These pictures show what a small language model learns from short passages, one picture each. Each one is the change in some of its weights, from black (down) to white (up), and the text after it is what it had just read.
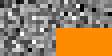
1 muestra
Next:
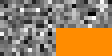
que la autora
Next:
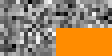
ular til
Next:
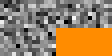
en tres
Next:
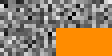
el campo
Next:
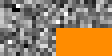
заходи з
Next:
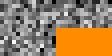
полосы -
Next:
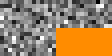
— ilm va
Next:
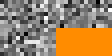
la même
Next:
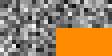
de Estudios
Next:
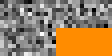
Sharia in
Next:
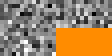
Manual and
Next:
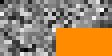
berada pada
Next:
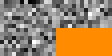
țin de
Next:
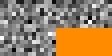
diante das
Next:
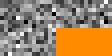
de vidros
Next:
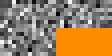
do Cimento
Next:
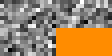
universidad ha
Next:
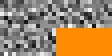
cartas a
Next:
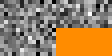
um certo
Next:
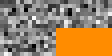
o regiones
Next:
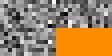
tag den
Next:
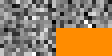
dont les
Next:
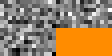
prevenir que
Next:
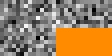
PRP em
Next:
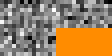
на его
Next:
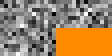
ik meen
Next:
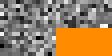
observar que
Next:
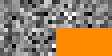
uchun mos
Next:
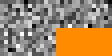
shirin va
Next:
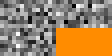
reino de
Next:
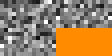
qui peut
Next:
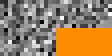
finden Sie
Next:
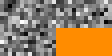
e sociais.
